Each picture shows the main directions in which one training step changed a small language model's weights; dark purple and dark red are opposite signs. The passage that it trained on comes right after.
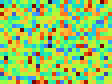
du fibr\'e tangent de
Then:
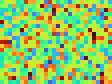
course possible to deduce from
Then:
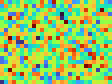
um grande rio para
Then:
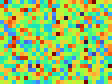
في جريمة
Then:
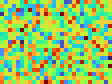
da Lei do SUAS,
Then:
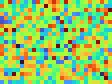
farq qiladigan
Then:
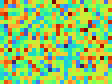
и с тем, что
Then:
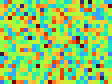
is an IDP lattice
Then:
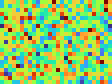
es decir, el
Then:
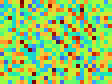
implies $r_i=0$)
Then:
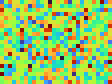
ciência da Computação
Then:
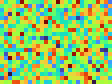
Lai[9] conjectured
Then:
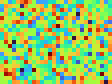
predictive analysis of child
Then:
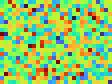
reader to various
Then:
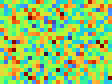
We consider here the case of an
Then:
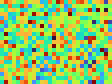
наукового тексту,
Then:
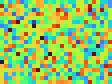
etgan ulug‘ nur
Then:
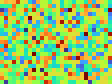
Hence $Y_n -
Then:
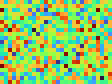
of science and technology
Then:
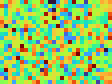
que es más grave
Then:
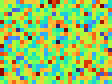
Such random ensembles have
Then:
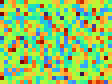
S., Professor of
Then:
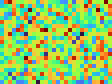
de natureza tóxica
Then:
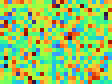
J. Diebold voor het
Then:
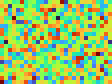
можуть різнитися
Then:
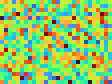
to a constant only. An asymptotic
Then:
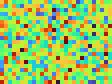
Главная проблема
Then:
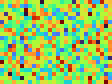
is convex while $\Psi$ is
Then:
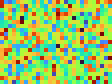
atletika va uni
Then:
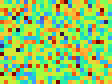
$\Delta$ is replaced by
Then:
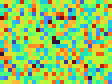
*Crowdfunding in
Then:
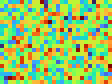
\begin{align} \nonumber
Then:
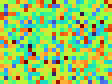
$$ \mathcal W_\Psi
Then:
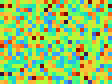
holda ko‘rib
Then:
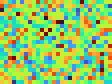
dastlabki baholari
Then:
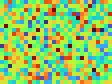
nur deb nom
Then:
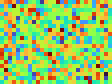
Primerы zadaniy
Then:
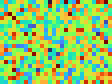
KMS yelimidan
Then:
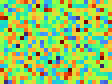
instance between Germans and
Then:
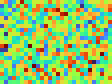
all coalgebra split extensions of
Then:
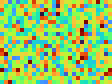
07 – Agriculture
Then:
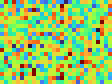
fixed length, say $d$. We
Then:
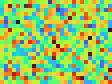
The initial data in this example was
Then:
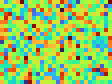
J. & Döring,
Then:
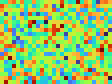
necesario desarrollar
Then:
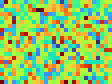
better governance quality
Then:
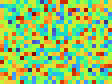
va e'lon qilinadi;
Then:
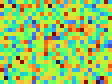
Theorem~\ref{168} and
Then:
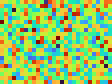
de Zariski dense de
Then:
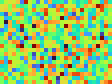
despre cursuri,
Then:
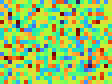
necesaria, pero se
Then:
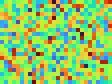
Арпа дони
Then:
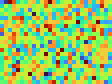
space. \end{abstract}
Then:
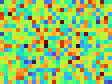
label $v_+$ or
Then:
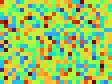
the form of an infinite ODE system
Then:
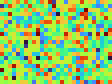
& -\underline{g_{n -
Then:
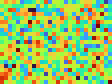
completed without mixing me up
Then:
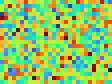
\clKN,$ we have
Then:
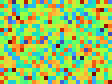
raqamlarni qayta
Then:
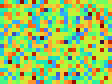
poca distància de
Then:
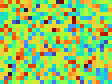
to define the stabilization
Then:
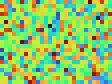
département depuis de
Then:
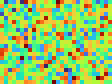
$(A,B)$-graph, then
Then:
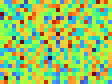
by $\bar{\psi}$ and
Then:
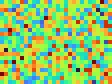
the be the maximal common
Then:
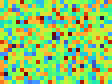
action of the Lie algebra
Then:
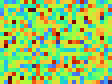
there are, by induction
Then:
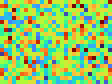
eigenvalue solving. At
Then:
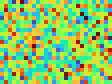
consider a test function $\psi =
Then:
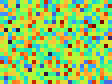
let us state an auxiliary
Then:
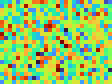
real sections of ${\Bbb
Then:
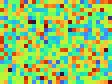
that cell or any of its
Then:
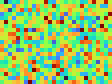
affine space. Hence, it has trivial
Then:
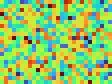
full. KEY
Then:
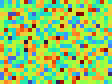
más adelante hubo
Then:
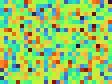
Ratliff (eds)
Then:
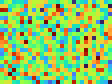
then such an $M$ can be
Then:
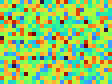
is semisimple if and only
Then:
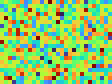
eigenvalue of a compact simply
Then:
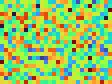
\bibitem{ABL} A.
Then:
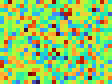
teatro áureo,
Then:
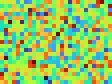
talabalarning eng
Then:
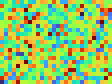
режимах осадков
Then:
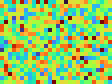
Conference. Ed.
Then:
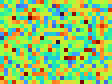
We observe that the order of the
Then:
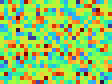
allá de la obtención de
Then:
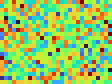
relative equilibria of
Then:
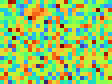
be considered as a quotient
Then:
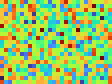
texnologiyasi iqtisodiyotning
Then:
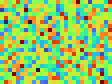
and $i_5$. Then
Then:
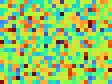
cohomology of a space, and
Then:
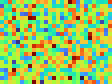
una forma ordenada y
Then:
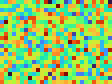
as in \cite[Cor.
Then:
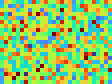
places of~$\K$.
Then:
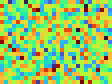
de redes sociais e
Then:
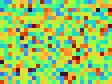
\end{equation*} Here
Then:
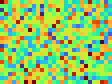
can take the Sobolev spaces
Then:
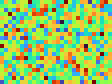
$p$-primary Tate
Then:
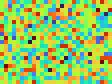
mundane. {\bf
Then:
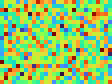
wide range of applications to
